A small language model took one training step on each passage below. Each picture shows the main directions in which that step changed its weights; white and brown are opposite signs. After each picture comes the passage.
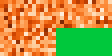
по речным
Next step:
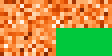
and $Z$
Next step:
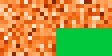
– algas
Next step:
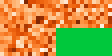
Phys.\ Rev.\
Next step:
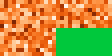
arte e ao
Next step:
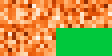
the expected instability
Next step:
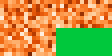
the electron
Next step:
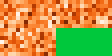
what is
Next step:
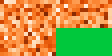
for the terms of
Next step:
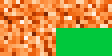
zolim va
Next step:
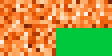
is exactly
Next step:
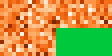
abundances and
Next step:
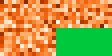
Applied Science
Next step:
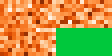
reduce device
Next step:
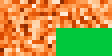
to include.
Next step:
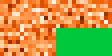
animal behavior
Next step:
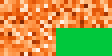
tasks or
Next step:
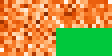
model most closely
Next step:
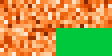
листьев и
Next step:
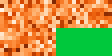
The proposed typology
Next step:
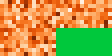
yield is free in
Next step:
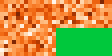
order to reduce
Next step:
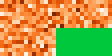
pul resurslarini
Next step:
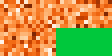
time period is from
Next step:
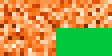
a complete
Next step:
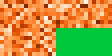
mass of delta
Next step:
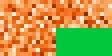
ayat yang
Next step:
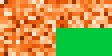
to clusters,
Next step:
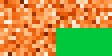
elementary 3D
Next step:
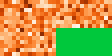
degenerate into
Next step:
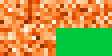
posterior probability
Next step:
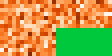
The gauge dependent
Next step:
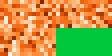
a tactical
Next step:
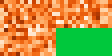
each other under
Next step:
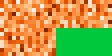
A Team
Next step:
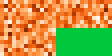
typical scatterings
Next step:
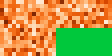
degan edi
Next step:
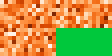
Idel und
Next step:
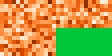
$i$ and
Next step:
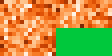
with respect to the
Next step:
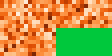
We measured with the
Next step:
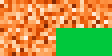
idea was then
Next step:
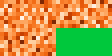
on behalf
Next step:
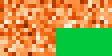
first evidence of
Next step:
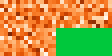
er geen
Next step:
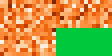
above analysis that the
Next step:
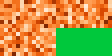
du modèle
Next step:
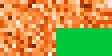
& \vdots
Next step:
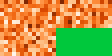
operations lie
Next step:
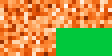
the line of
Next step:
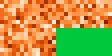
o por un
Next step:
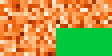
one simply
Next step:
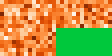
is such that its
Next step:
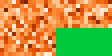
volume of
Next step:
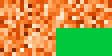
form \be
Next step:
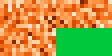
fundamental para as
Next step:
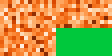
є й
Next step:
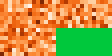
in device and
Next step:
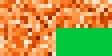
support by the
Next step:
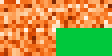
control path must be
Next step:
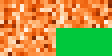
é a sua
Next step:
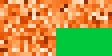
cómo las
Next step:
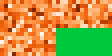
registro e
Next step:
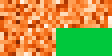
also heated by
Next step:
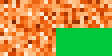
variability across
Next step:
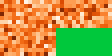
the network performance and
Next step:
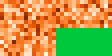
the center of
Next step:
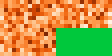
the blue distributions
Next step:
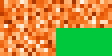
program requires
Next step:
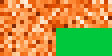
identified as
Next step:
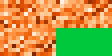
be formed by
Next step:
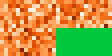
the foreground
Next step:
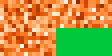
the system in
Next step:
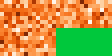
increasing separation
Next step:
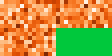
of the large
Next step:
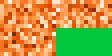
quantum transport
